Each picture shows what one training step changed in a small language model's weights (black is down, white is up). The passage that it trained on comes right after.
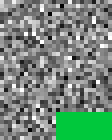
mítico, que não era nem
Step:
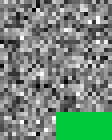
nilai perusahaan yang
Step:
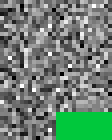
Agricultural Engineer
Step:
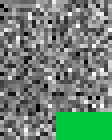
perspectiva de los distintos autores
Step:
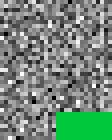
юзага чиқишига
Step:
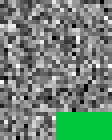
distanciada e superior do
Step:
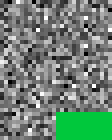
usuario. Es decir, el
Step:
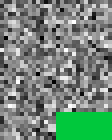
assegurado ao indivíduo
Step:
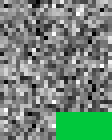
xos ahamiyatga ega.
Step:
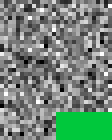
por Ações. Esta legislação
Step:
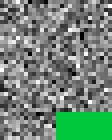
bulat telur, panjang
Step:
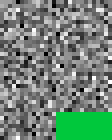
до світу; специфічне
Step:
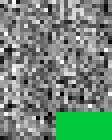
वादन की
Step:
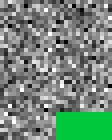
de zile de teren efectuate
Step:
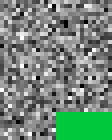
ga terakzor tashkil etish,
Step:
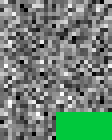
недостаточно [15].
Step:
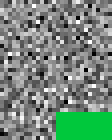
que también había quedado
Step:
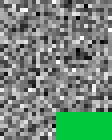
Кипра). Объем их
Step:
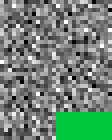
a certeza de que ler é
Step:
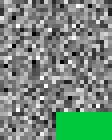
tasavvur kitobxonni
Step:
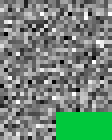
Psychology*, Volume
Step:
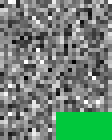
no âmbito da Justiça
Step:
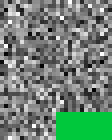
que se encuentra relativo a
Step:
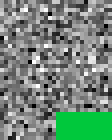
научные исследования :
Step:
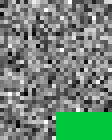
регулювання розвитку
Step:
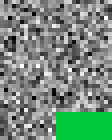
qual ela tem um esquema na
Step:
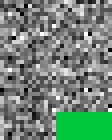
PD-L1+ опухолей
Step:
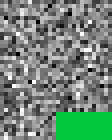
ular shaharda, umuman
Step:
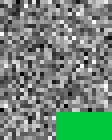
barqarorlik va jamiyatning
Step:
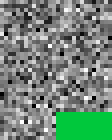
do Ensino em História e
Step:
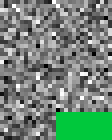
teniendo en su mayoría como
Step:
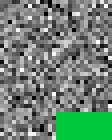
des pressions aux systèmes
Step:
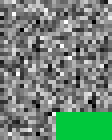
nesta etapa é possível
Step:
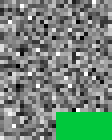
Contudo, esses estudos não
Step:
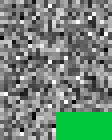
Enceladus gibi gök
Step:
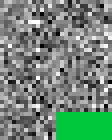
de Enfermagem da Escola
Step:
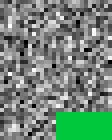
otro registro en el municipio
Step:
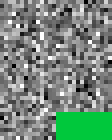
facilité d'utilisation
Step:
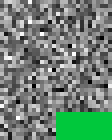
(2-rasm). Qurilishda
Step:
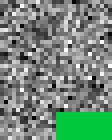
universiteti Ta'lim va
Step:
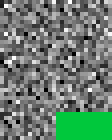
na prática médica,
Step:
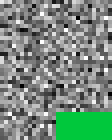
o'qituvchilar ishi
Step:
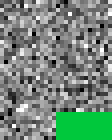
vestiging in het klein-
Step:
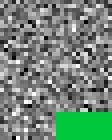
efficaces soient conçues
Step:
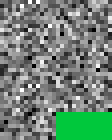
nutqini shakllantirish,
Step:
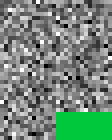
Asror qizi Toshkent
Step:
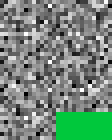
створюють нові
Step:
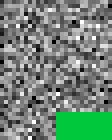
rețeaua de suport
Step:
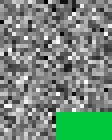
the power, anything less
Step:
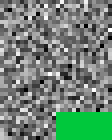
accountants, zal hun
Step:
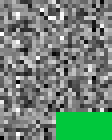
их профессиональной
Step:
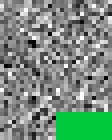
в эпистемологии, но
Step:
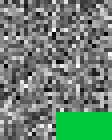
geçirme değil,
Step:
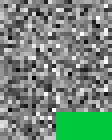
йиллардан буён
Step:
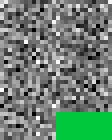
ILIMDE TUTQAN
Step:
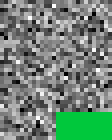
holda $t = \sin
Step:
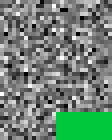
Ernst E., Weber E.
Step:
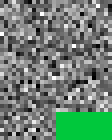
d'une chambre claire.
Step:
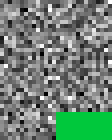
досвід агронома,
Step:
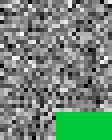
оснащенная новейшей
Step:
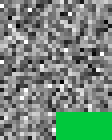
bilan uyg'unlashtirish ham
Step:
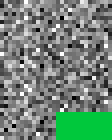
emoționale în
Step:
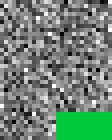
alin.(6) din respectiva
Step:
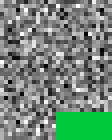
что применение синтетических
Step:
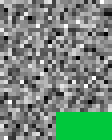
preiskovancev, aktivni
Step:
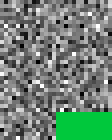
de pista de obstáculos
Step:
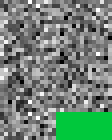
genannt wird. (1) Es
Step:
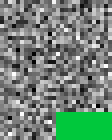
como exposições de artes,
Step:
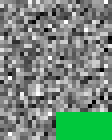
el laboratorio de Análisis
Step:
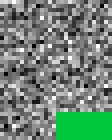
mezzi di propaganda è
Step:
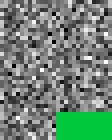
асосий фикрнинг
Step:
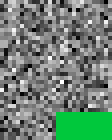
(2012). Compendio de
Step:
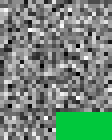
también aumentará y/o
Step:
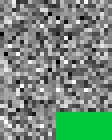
основана на метриках
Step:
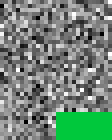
и ³ Григорян
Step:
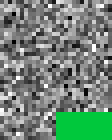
chuqur zararlagan)
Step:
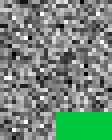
o'qitishda quyidagi
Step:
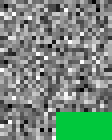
direito mais baixo e está
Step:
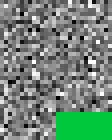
органов внутренних
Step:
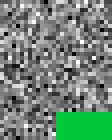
asosan dalada boqilgan va
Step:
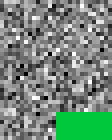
masalah seperti prasangka dan
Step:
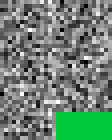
sua capacidade de modificar
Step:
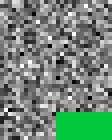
aquosa conhecida de
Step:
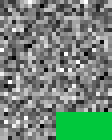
9. R.A. Andreev,
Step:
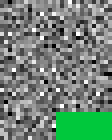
que pueden llegar a ser
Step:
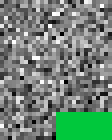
variables en la fase de
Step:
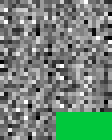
menakıplarının bir devamı
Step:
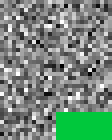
kommunikativ muhitni rivojlantirish;
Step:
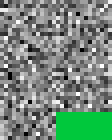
aşıklık geleneği
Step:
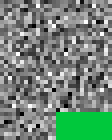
skills among legal
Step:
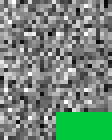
ценности. Посетить
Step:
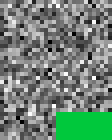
the autoregressive vector
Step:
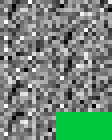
ve anlaşılır olması
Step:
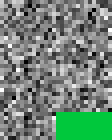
y de la conducta, cáncer
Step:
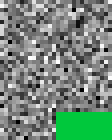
Первые юридические
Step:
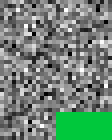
fazo va shakl sohasidagi
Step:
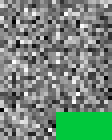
va organlarimizning normal
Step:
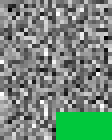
бўлма. шукво
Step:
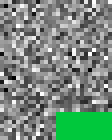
to‘xtalib o‘tishgan,
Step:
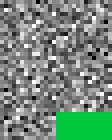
ko‘zda tutish lozim.
